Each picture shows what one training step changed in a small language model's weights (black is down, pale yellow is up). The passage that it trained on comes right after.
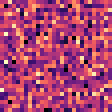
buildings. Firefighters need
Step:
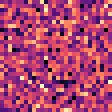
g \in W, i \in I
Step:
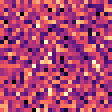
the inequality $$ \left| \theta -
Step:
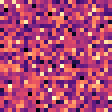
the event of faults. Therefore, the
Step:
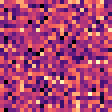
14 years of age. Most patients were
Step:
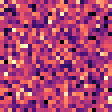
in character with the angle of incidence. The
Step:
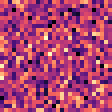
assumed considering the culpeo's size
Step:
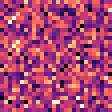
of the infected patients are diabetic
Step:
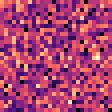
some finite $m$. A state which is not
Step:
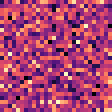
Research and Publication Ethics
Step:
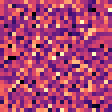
structured representation. This transformation process, log
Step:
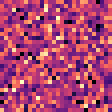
where $g$ is Yang-Mills
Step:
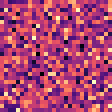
derived. This gives an alternative way for computing the
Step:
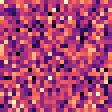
on $Z$: \[ \begin{aligned}
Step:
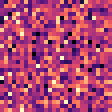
immunotherapeutic modalities have
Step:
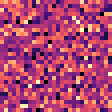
converters the efficiency of the optical computers is
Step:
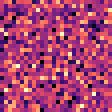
in the form of fractures impact the flow
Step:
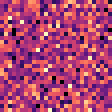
\medskip {\bf Theorem 1.1.} If
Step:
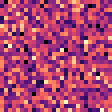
hadronic CR showers that can be detected
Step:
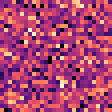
By abuse of notation, we say that any
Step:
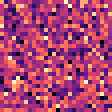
has already been successfully used by several groups.
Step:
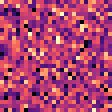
of the campaign. After the end of
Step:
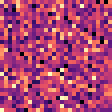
can generate DC or AC monophasic according
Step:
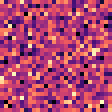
The authors declare that there is no conflict
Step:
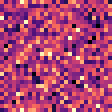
In *Pensam*, Mamang
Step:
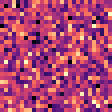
care financing which include tax-based
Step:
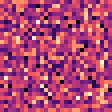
answers of 10 performers to the same question
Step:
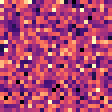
becomes a mixed state with non-vanishing
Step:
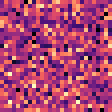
small $\Gamma$ the entropy (loss of
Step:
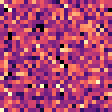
the oven. C. Aquatic
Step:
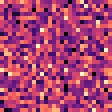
of 236 nm. The injection volume was 10
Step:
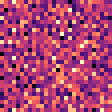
the integrated colours are independent of the total stellar
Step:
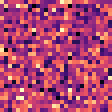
a traveling wave solution of the form
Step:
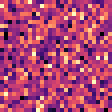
\lim_{n,m \rightarrow
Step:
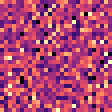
\nonumber \end{eqnarray} leading to a
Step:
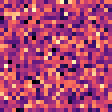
between neuropathic pain and
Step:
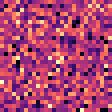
of Szemer\'{e}di's
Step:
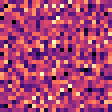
scholars as well as by professionals in
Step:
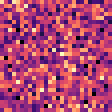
view and we are in the conditions of Example
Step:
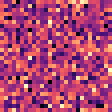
sample the Lebesgue function using a random search
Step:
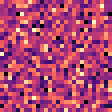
at these intermediaries, the organization
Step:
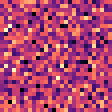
6. DISCUSSION This section
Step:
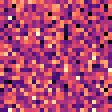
Fourier transform. How should one choose the hyperparameter
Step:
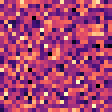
The symmetric function is given by the eigenvalues as
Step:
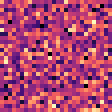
while keeping the distance with the centroids
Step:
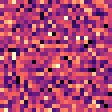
thermal equilibrium. While the SM formally satisfies
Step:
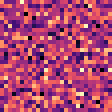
The present study was hospital based,
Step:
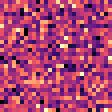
the long distance and influences the long-range
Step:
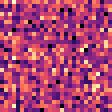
of microwave electric fields based on
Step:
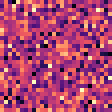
2.13 we have $$\begin{aligned}
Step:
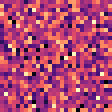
diffusivity $\eta$. In
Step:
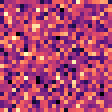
Watts, and three anonymous
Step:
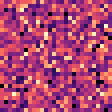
difficult to overcome. Finding a leader
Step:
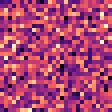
Top 10 schools hire slightly above
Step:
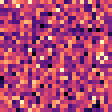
if the following system is solvable:
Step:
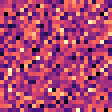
\gamma \chi -2 \gamma \delta
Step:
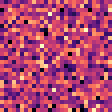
of heterogeneous landscapes, characterized
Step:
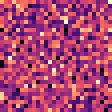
standardizing the extraction of detailed galaxy features.
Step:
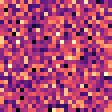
a broad variety of programming languages used as
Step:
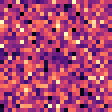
England Sphaira Innovation Ltd
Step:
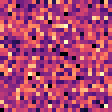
of W\"urzburg,
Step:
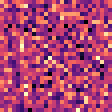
s)$, it reflects the shortest distance between
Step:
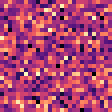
dimethylformamide, but
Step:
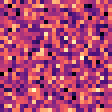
one part technology, one part history”:
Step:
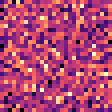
but our arguments below will not be affected.
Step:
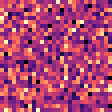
the calibration accuracy of the 32\,m
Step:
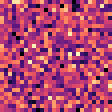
tools do not support to fetch the
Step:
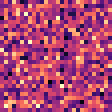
4 and Release 5 reports for aggregated
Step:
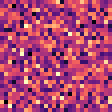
for non-residual intersections,
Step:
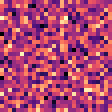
that the measured reflection also includes a contribution
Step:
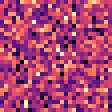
HHe models, and some degeneracy is to
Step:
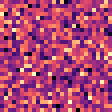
frequency. This follows from special relativity and not
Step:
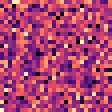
algorithm starts by choosing a threshold element
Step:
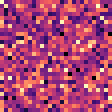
is sampled at individual $\lambda$ values.
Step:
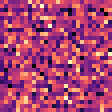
on a case-by-case basis. -
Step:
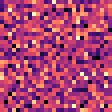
erymid lobsters, which differ
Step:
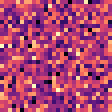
$\calh\shf$ is the
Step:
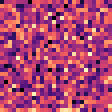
argument (subject) is no longer in the
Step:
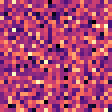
\ref{main}. For motivational purposes
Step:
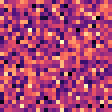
6 individuals appeared integrated within different
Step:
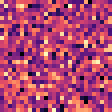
mean that if we set all of the
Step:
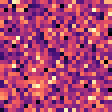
strategies related to the task itself. On the other
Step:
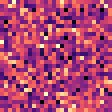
ice extent has declined monotonically 4
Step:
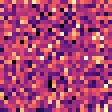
geometry measurements are obtained primarily through model fitting
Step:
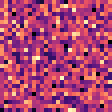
sector are environmental (climate change, increased
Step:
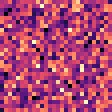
be found for all $r<0$, if
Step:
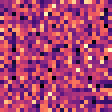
following conditions: \begin{enumerate} \item
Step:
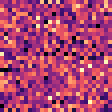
is making a concluding remark. The expression
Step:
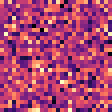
Fig. 5 (a), in terms of the
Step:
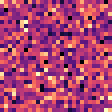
the same metasurface operating far away from
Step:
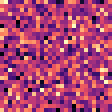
tightly connected with the concept of
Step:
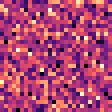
THE HISTORY OF THE USE
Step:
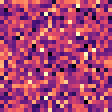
\hline Price of the call &
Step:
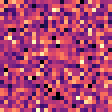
as resources by the meadow.
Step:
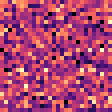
virtual machine in different programming environments
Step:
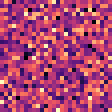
We shall first give a proof that: \medskip
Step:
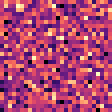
now, most previous works focused on open-loop
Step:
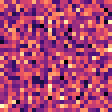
in very old systems, it is not the
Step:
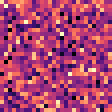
both the observed and mock catalogues were
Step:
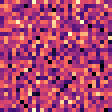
America was her best appreciator.
